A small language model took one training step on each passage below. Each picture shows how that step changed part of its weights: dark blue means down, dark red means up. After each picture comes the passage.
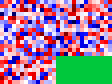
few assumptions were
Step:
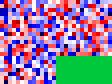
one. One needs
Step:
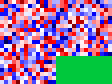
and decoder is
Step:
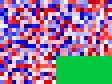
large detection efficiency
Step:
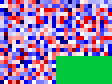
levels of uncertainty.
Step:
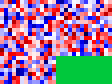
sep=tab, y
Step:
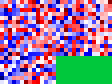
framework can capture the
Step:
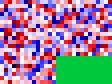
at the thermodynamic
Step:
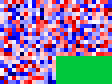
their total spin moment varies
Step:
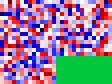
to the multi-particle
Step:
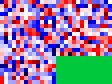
in size and have lower
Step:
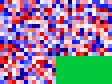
rates of energy emission.
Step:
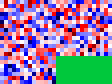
Earth's rotation
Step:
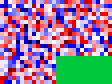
representing what we
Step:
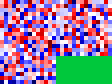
Ye are with the
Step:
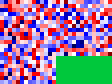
corresponds to the difference
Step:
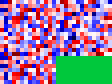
respective probabilities
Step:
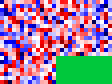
models into production across
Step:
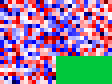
sample, and smaller values
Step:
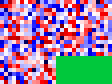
density is positive and the
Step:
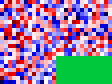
at the start of each
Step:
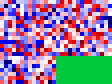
receiver. The
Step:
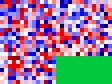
intrinsic spectrum is
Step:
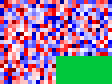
in the early
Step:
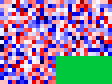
on 16 April
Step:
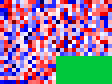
we present a comparison
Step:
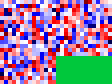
the nonrelativistic
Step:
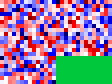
interval from quantiles
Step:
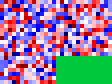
NLU at stage
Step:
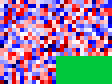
four lines of sight
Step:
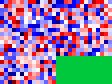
all the computations of
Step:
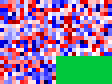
same procedure is
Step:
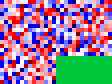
recently proposed
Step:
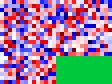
allowed us to analyze
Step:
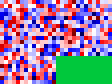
profiles were
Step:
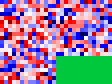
viable. The
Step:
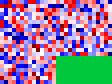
also periodic with
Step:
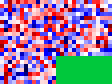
can be considered as a
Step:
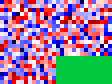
comparing quality of
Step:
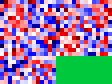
the underlying dynamics
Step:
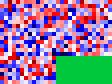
can be described in three
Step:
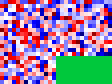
only 19 of which are in
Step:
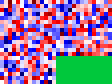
and satisfy
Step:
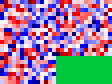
the proof for region
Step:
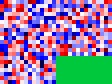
the lower rates observed in
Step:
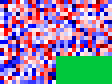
plot for time series
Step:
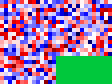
number of particles is also
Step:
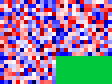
of the contributions from the
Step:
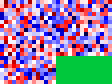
Tan contact
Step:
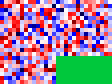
be constructed by considering
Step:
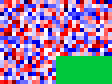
at zero current: \be
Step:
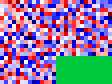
of the ant is
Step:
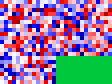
small separation in energy.
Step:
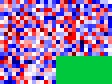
of the input data is
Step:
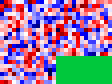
the expectation value of
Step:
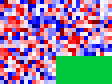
the emergence of
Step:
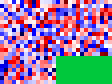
repetition of two
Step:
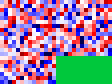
with a strong phase transition
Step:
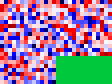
\rangle = 3 \times
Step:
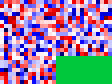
carriers to
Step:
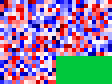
the question of
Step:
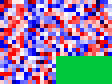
the symmetric operator
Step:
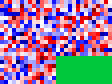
types of polymer
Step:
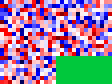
sample from the CUT
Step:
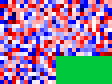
same. Note that the
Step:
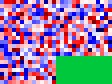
single particle orbit in this
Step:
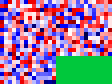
shown in figure
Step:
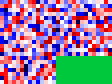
level in a circular
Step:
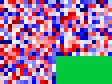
potential to the other, in
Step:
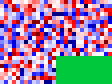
to commute
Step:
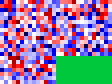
combined transformation is more
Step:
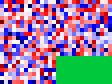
area of the array
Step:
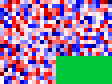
should be slightly
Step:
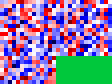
QCD and it can be
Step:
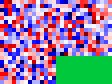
weaker condition that
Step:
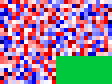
To thoroughly
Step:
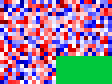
in electives.
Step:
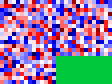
WSI often
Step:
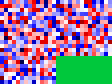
between the left and right
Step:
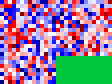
$a$ and the
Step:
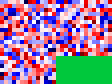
(green line) at
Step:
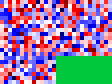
allow the selection of
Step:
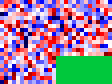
for a target
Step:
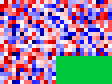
In this case the correlation
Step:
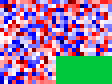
symmetry properties are then no
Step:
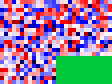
precise relation
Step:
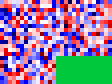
techniques, there
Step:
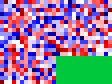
on symplectic
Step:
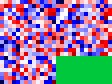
a resolution dependent number
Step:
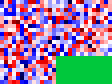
transversal directions.
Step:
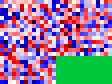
5 tokens have no
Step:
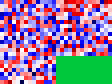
of the computation after a
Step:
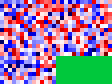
antiprotons can
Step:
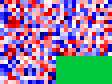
procedures for time
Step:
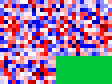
that their sign is indeed
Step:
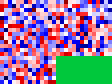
- ph}} \nonumber \\
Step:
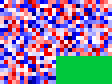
that the dependence of the
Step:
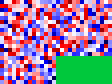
determine the radiative
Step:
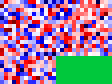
glass substrate
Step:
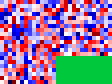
and the relevant
